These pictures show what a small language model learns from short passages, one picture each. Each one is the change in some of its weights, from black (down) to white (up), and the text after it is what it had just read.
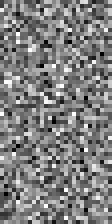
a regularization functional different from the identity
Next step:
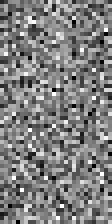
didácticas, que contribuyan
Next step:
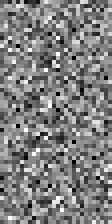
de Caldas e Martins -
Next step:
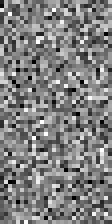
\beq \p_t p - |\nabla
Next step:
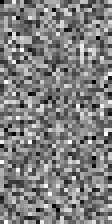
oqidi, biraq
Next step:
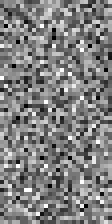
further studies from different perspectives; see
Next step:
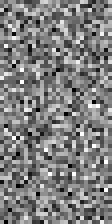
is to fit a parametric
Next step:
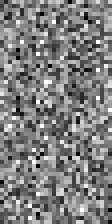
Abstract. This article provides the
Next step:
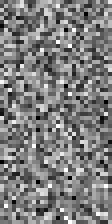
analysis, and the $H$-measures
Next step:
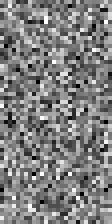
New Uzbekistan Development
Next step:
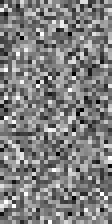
Field Measurement within a
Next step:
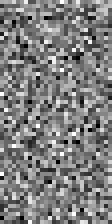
$s$ large. \bigskip
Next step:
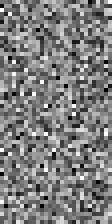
\end{rem} On peut en
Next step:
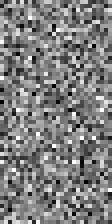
poder no se solidifiquen
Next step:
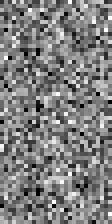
Using the PSD instead of
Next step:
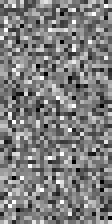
if $f_{2N}$ is a function
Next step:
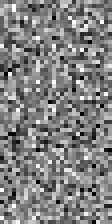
uchun o'rtacha 1 kVt
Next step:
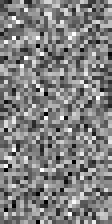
path and we regard a loop as a
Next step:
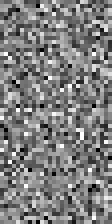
*Rapid Reviews*
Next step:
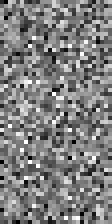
tejidos humanos. La
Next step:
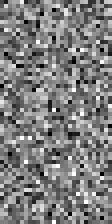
haqini to‘plashning
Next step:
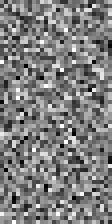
smooth manifolds $X$ and $Y$
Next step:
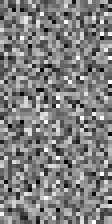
en charge en rapport avec
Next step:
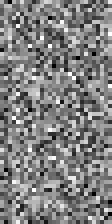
worden gedaan. De
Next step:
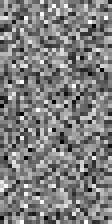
Géolocalisation des consultations
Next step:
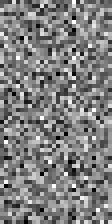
esperienza circoscritta a
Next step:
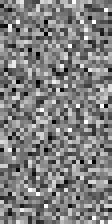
whose conjugate contains exactly $ 2
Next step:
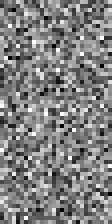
This implies that each $\Aa $
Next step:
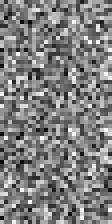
Серед сесуальних
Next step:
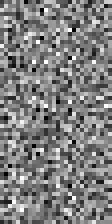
a encerrar um olhar
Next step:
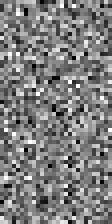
A transfer learning strategy for the
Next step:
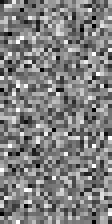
o'qituvchi faoliyatining
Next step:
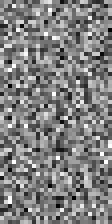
holds true for the corresponding wave operator
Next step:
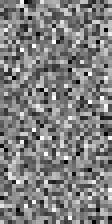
and thus a heat flux with
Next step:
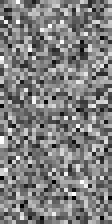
they have been moved, we can compute
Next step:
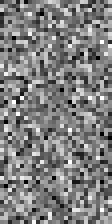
infected people but also the
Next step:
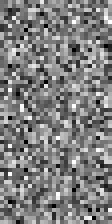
М. В. Критерии
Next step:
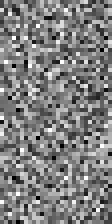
\noindent Formally, we prove:
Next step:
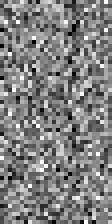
vertices of a tessellation cell.
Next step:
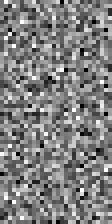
mengganggu pola perilaku
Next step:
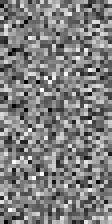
Lie group action from algebraic geometry. The
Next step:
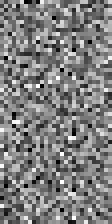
on $X$, then the pullback
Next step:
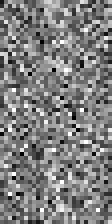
last factor, we get a cubic equation
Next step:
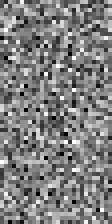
verifies that $M=L$ and
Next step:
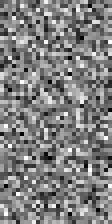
testbed: architecture and
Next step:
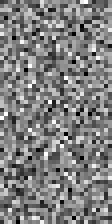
Simpson the correspondence generalizes
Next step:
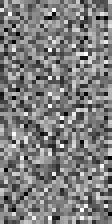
\in \tilde{\mathcal{T}}$,
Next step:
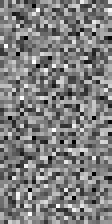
etadi. - Har doim ham
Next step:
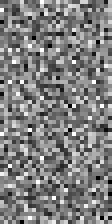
In maart is het precies
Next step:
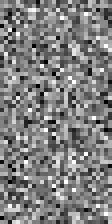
атом жидкой фазы
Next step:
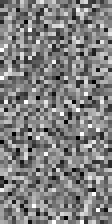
range of the confidence parameter.
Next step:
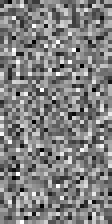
pendant une période
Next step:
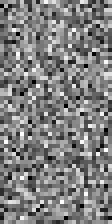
{\it train }of 1 with a length
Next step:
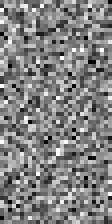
est de satisfaire aux exigences de
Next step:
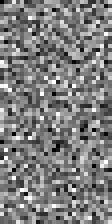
o académica de los estudiantes”,
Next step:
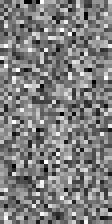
on the Compassion Scale was
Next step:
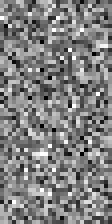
not naturally described in terms of a
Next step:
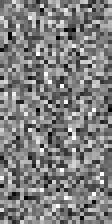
denegatórias de
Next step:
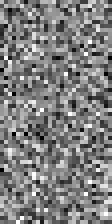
рекламній кампанії
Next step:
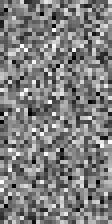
of the St. Petersburg
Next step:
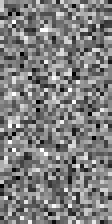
for the sake of completeness.
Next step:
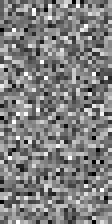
o'zgarishlarni asosli
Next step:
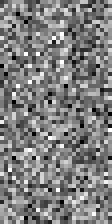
a \emph{GLP-algebra} a
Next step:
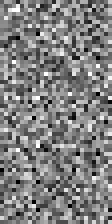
*Problem Based Learning*
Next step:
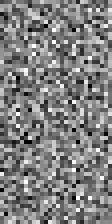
Recurso de Apelação
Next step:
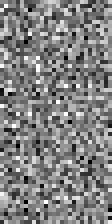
$\ch$-ideals is due to the fact
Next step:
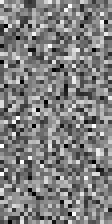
then considers the largest homogeneous
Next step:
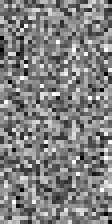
судить о скорости
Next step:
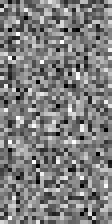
$I<0$ ceases such
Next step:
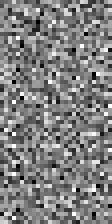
asosiy ahamiyatga ega
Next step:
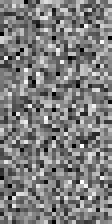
to roundoff. Unlike the
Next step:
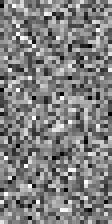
manifold, then the mapping $$
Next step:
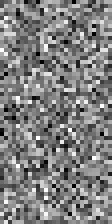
a la poesía: el propio
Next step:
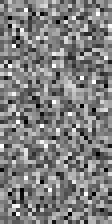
science med kategorier for
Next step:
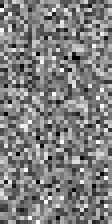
\times 2$ matrix valued function in
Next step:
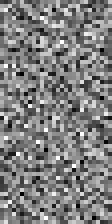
tugas polisi, akan
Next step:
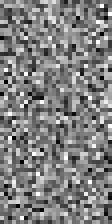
наиболее часто
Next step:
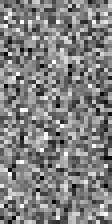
протисудомних засобів
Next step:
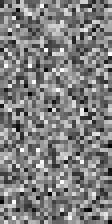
sequel, the transpose of a vector
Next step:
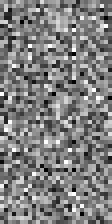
мы называем $f$
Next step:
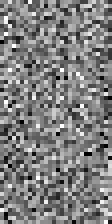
(0,1)$, then the generated
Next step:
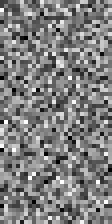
In general, the inner product between
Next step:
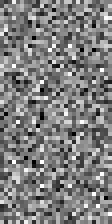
escribió *Perdersi,
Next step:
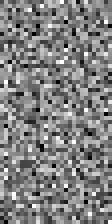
qanday lazzat uchun
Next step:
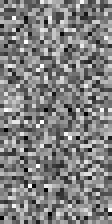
category. The following conditions are equivalent:
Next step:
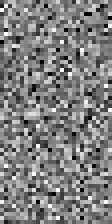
(r\rightarrow q)\vee c)$ are
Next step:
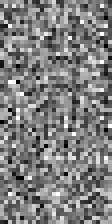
у части пациентов с
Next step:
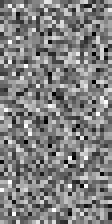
des recettes d'activités
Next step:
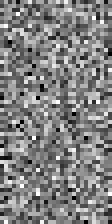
etmək və ya
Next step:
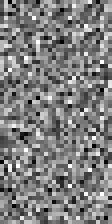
citar este artículo:
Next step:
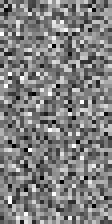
whenever $\sum_{q \in
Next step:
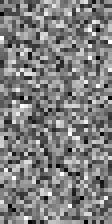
the integrated nature of spacecraft
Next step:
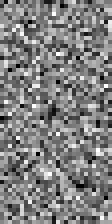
itu, istilah Seni
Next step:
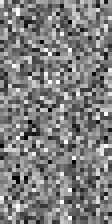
MPCC (\ref{equation:
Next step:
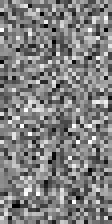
RM. Current knowledge
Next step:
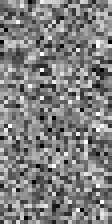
when non-autonomous dynamical systems
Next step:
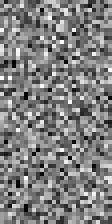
interpretação dos resultados e
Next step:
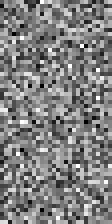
between the two posets. In particular, we
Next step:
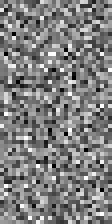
is independent of $n$. By definition,
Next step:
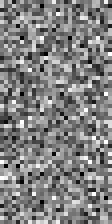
contacto físico con los
